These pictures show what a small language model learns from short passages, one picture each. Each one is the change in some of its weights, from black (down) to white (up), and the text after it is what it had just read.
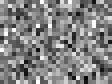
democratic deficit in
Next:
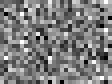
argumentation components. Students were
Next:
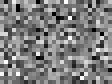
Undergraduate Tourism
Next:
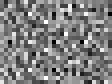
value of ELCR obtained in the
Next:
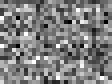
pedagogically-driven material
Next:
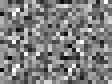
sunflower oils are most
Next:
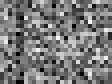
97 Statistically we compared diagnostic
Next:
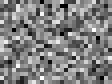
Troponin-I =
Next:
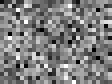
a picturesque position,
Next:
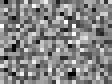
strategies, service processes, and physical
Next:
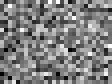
of elimination capacity (EC)
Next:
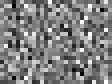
adolescent boys in
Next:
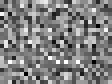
positively associated with good working life within
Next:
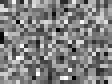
various industries and cultures. Because
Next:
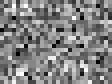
binding efficiency was studied under constant conditions
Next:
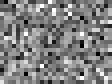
breakdown driven by compaction
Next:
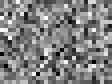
as a prebiotic to
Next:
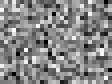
against *Aspergillus
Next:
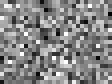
awareness of matter, life,
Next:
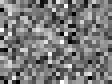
from it) at 5 months and
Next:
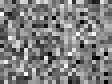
were used to find out the impact
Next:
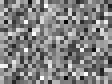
and etc. This research paper
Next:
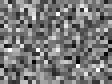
do not belong to a specific text
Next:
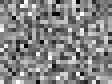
growth and results in significant economic losses
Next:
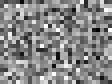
to achieve sustainable development, the
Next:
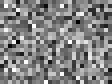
a reliable surrogate for
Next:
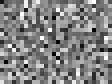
mentioned different potential methodological flaws
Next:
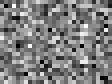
cell surface antigen expressions The
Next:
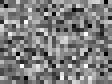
we included a manual correction step,
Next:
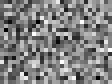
implementation of the state language and ensure
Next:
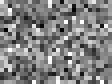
is an influence of animated video
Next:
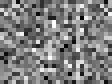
on defending against flooding
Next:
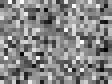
remain inhibited. After making a
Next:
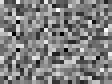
General Degree College,
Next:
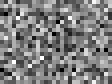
This layer focuses on technologies that
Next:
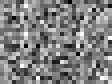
morphological profiles of immune
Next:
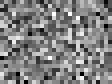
infertility due to their
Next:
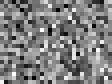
multiprocessor and NoC
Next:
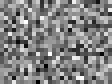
and cortisol in response to
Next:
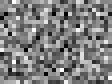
of neurite ROIs had
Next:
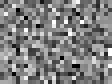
speech and swallowing must
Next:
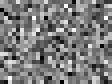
managers (stewards) are
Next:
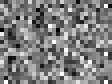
practice scored <20, average
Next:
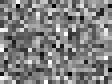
The toxicity which was predicted from
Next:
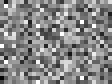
Imanaka, Y.,
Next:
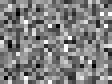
items' in NDST as
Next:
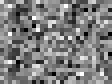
students was through a substitution period
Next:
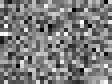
we use this language to communication with
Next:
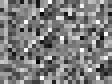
immunocompromised individuals
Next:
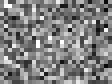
In March, the greatest level
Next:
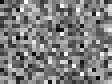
it starts to make the
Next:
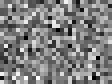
the pseudospherical
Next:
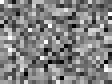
for every gene in the array,
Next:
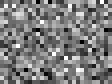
challenges. Legislature
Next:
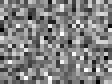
NEB ecosystem by contributing to
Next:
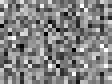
tests were performed by Guido
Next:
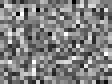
simulated in the research. The analytical
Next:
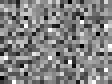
prototype installed in San
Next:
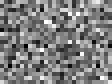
utilized hardware and software of the
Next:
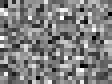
its molar refraction.
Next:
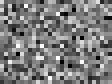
a part of **ethics by
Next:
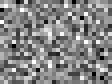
measures for facilitating access to
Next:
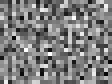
Long-Term Studies The
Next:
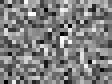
approximately 11% lower than the sum
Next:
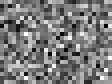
saponification index of
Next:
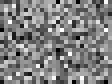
prototype has shown some areas for
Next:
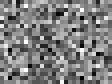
samples based on production cost.
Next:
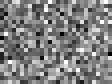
White, who work for
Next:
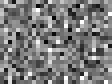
It was indicated that during each session
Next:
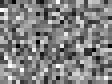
in the typical case, they
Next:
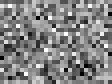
awareness of mountain products among consumers
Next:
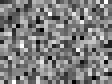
a feature of the contemporary world
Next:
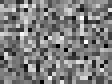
sound processing as the only task to
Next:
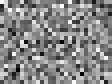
orchestrate IoT ecosystems at
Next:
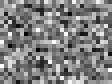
(Found: N,
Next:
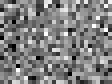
that may arise, it can
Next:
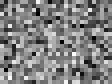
devices; - - means and devices
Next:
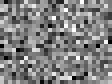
become a high performance organization then contributes
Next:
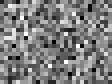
simple system in statistical mechanics that
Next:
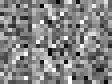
show irregularly distributed solid and
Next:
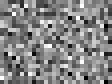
illnesses or inflammatory
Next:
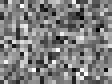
normally required to increase production but
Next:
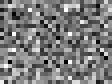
But GA_3 is
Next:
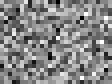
to improve the smoothness and reliability
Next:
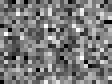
of DepEd should be to
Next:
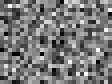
Figure 2. Structure of ground plane
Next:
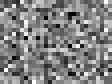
subject has undergone target muscle
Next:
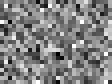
pancreas organ is
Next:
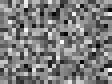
achieves the highest possible level of
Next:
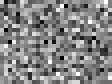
great content is essential. Projects
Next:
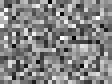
scope is sufficient, quality and format
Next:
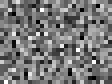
the electrolyte flow.
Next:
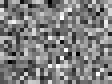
Using our Scheme 1,
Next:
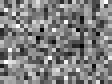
electricity locally, are also
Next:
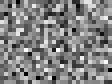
legal and clandestine
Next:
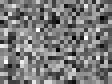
b) If your mood to
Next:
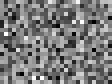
5. Conduct of
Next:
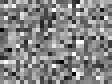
products. The incorporation of actual
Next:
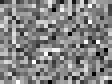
develop spatial reasoning skills by providing
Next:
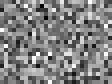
because the female characters in the
